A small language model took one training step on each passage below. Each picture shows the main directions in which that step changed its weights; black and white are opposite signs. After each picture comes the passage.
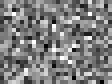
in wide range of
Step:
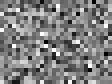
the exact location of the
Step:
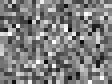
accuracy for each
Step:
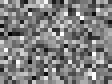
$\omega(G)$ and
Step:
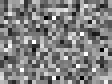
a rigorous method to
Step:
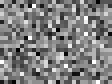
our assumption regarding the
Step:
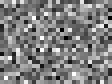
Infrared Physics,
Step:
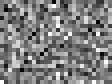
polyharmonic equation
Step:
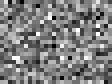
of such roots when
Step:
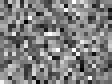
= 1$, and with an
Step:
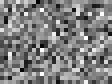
next Proposition gives a
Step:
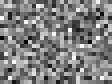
of squares of other
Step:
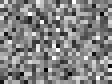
variable $Y$, and let
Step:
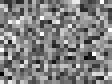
to fast and short
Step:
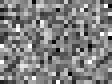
binaries with periods
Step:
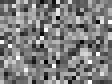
show the position of the
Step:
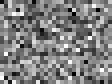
scattering angle,
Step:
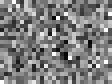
\times \ldots \times
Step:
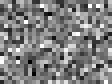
to remain readable for
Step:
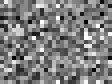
mass parameter. The value of
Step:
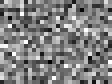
one should have in mind
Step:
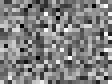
$p$ leads to
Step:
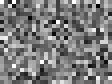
not be confused with
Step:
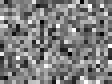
mass profiles of large
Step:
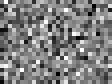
from its background
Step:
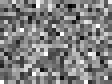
consists of four main
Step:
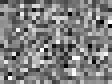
in the static approximation that
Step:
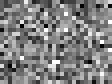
$1\leq i \neq
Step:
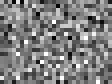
< +\infty$ for all
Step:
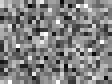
working with the fixed point
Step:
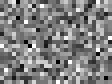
analysis here uses the following
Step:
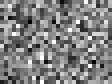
structures. The structures were
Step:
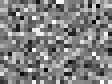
can conclude that: $$
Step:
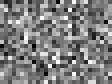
to a smooth wall
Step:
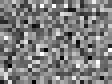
again by Corollary
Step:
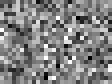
source's position in
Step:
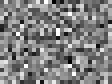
$U$ an open subset
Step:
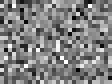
covering a big subset
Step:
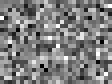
\subset X$ of Proposition
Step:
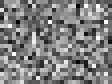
successfully been
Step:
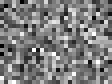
projected relics
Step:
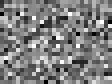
in the state but linear in the
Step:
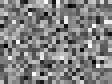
$\eta$ as in the
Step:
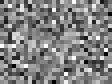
pairs $(b, z)
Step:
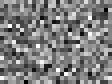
need to recall the real or
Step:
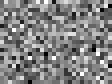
$n$. The set of positive
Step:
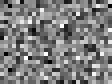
state, pKa values
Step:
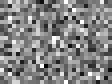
iterate over the set of
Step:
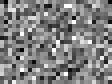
divisors in
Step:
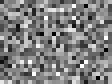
%We approximate the
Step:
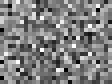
via the closed-form
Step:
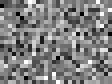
it is either false
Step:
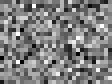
The correctness of this analysis
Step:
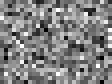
geometrical point, has
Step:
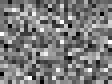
filters. For
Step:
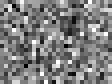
it may happen that some
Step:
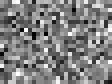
both profiles,
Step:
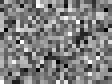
bigger value of the
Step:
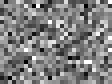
user (mobile
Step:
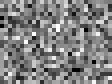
proposed in very specific
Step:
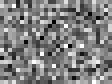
flux of softer
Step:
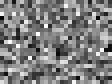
in Paper I.
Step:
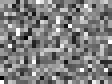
scaling factor depending on
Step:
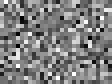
%And the limit
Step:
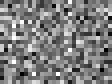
absolute WER
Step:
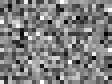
to superconductivity.
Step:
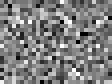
parameter uncertainties, a
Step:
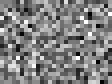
\end{equation} which
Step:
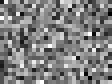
can quite safely
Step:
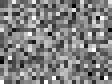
MKM presents a
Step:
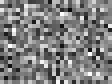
a way that the largest
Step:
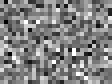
duals, such assumption
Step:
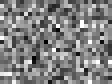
we could have solved a
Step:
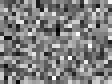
set of examples of matrix
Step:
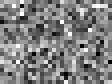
when comparing General
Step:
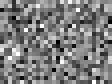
between supermanifolds and
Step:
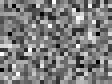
presented a relevant
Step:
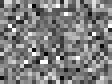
criterion is not
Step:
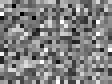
method is the first in the
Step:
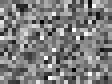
discoveries in the
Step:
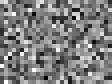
is based on the one given in
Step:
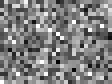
with the Stage 1
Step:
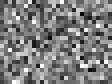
for a given homeomorphism of
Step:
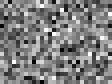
$-$ subspaces.
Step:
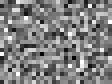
monitored by a
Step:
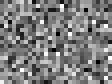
than that are capped
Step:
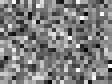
have $\chi(G)
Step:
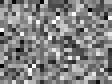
not trivial. They
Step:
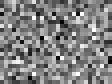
On the other side,
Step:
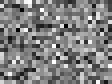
first coordination shell
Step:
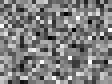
the detector position,
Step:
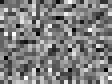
solid circles are
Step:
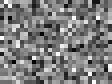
directly applicable to
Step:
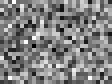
steel together with the
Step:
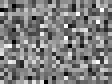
or the time horizon
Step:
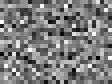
valuable advice,
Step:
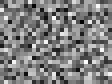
actually do observe
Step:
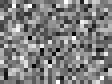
g)$ is essentially
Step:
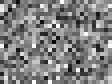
upper bound (3) is
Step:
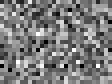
relation \sn \item
